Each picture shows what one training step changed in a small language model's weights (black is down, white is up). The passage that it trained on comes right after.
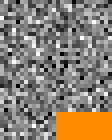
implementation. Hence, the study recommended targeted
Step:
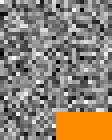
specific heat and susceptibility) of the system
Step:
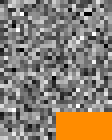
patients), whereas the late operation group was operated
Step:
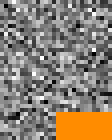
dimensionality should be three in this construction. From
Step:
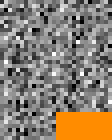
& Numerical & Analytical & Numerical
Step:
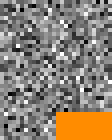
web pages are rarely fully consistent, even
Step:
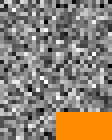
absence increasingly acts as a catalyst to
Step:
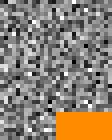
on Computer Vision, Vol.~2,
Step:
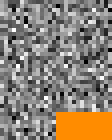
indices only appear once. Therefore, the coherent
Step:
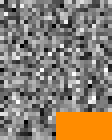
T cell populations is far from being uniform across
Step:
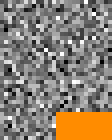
Course planning as a solitary teacher
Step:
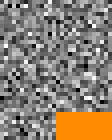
is diagonal, with \begin{align}
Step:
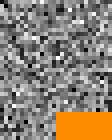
pursuit of a complete circular life for
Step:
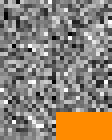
the two-center correlations in distant collisions
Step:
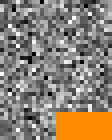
needs to be accessible online. -
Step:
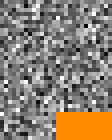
nuclear coordinate. The $\Gvec=0$
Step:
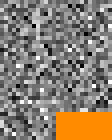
can reduce the thermal residual stress is shown. The
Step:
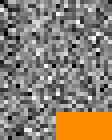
test methods development. Specifically, a simplified
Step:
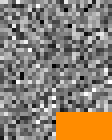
centre-of-mass energy of up to
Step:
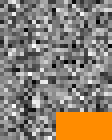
in the canonical space and transformed into the
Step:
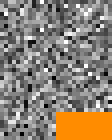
Yang-Mills to noncommutative gravity
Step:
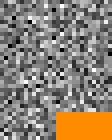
the total number of data points at the original resolution can run
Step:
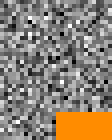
the healthcare sector were significantly linked to enhanced
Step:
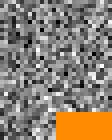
of the renormalization and also shows up in observables
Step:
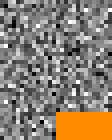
SVs with respect to location on the sphere
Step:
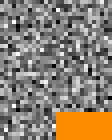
tons was the yield generated in the wet
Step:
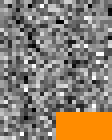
all, while our time resolution does not allow for the observation
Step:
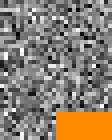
web sites if I had used similar web
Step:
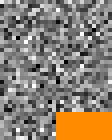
season is from Mar to Sep, depending
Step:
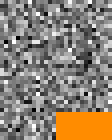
digital repository should state this. For example,
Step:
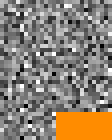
Refractive surgery, Satisfaction
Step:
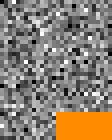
investigation. The reports of the collision will also
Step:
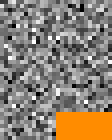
minority. During the speed measurement,
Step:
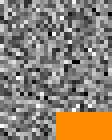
in Table \ref{results_cls} show
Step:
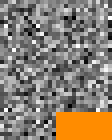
are translations and for reference only. In the
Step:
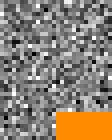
linear treatment of the fluctuations around the working point of
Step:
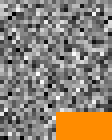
control exercises, produces hypoalgesic
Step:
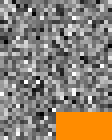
final state belong to different valleys. These
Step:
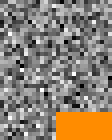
of Health and Medical Sciences*,
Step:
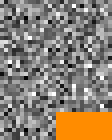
to temperature or precipitation extremes, has
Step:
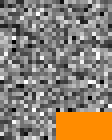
consequence of quantized circulation of velocity field in
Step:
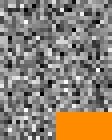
All three chloroplastic proteins interacted well
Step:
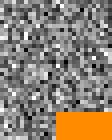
more prevalent in many regions, with
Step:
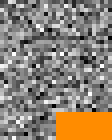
and predatory species. In 2023, the fish
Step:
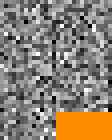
are on average at least an order of magnitude below the
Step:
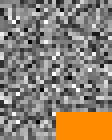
Reading 1.0000 Sig. Level
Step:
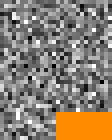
from benign cysts to malignant
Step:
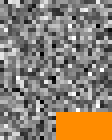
for nonlinear structure formation to be captured in more
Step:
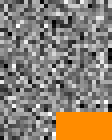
Linear method consists in counting all the points of
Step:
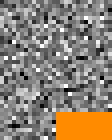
the structure-dependent pole contribution to the
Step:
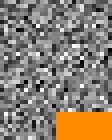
is not always efficient, even in the most developed
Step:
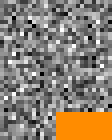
the telecom sector of Pakistan. The
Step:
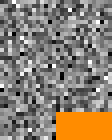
am in the seventh heaven of
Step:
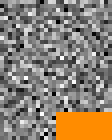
big data, can be attributed, in our
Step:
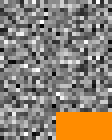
wants of trade and industry,
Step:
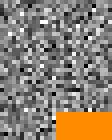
out at 720 Hz. Half of the
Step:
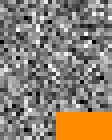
evidence that ROI contributed significantly to
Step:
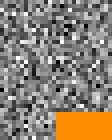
pour la Recherche in France as
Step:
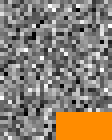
Asymmetric and symmetric tensile
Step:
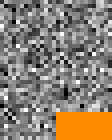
of experiment. (a) View from the side
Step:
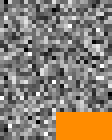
an i.i.d. Rayleigh
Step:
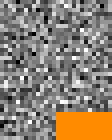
web place as 3D counterparts of
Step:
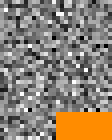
Strain profile generated by the SAW in the upper
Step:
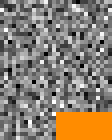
tax morale in Nigeria as of the
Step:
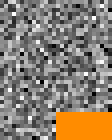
in the diagnosis of our patient is the positive
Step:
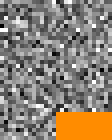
specific criteria (and parameter thresholds) is essential
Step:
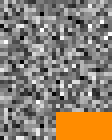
(\ref{eq:deltaS_eq}). A
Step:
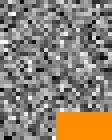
a secondary school in Madrid and as an
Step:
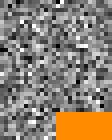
make the interferometer extremely sensitive to
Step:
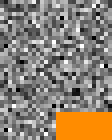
software platform. The previously published deliverable
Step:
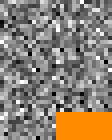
of quantum mechanics is fundamentally issued from the
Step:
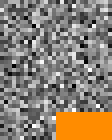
can be used as a tool to assess graduates'
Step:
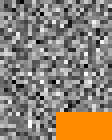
factors that determine the biodistribution,
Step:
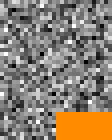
require more energy than a cell has available to use
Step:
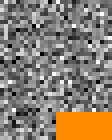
often used in the literature, but we note here that it
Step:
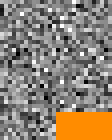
material (see FIG. 2a, inset).
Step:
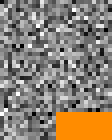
done with strong measurements, which, for the same
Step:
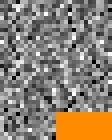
from the *Kayachikitsa*
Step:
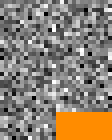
apprenticeship - University 68. What are
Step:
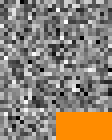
diverse, potentially active molecules for a wide
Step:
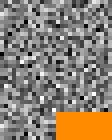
Glass Work Google Glass
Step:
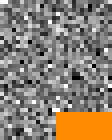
The staggered energy density, $\sin
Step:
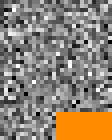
antiquated in a 21st century,
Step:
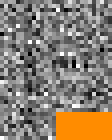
quality had set in for both men and women. However,
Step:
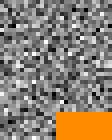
expressions for these above threshold solutions analytically, but as
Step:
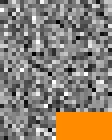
sites). One can calculate the spread of the
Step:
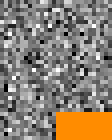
time is too large. Mathematical
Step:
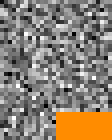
be no more independent variables; to avoid this problem,
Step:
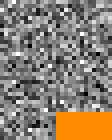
increase as it reaches the end part of the
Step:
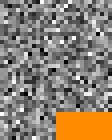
enhancement of sterile neutrino production at
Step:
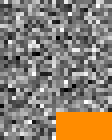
that the main reason why the respondents feel not
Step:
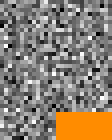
of local Nusselt number are found in
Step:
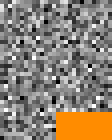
sourced from countries with more robust institutional and
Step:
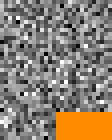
relation between slippage and magnitude of market order,
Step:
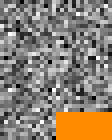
{NoStop}% \bibitem [{\citenamefont
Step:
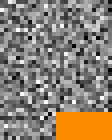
and acceptance of languages like SQL,
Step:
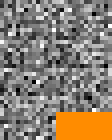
Receiver Operating Curve
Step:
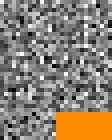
quantum nature of the link spins accelerates the
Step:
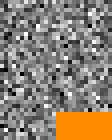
Cuba's public information systems lack sufficient sectoral and
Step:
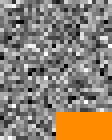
surprising stability of the flow picture that has been
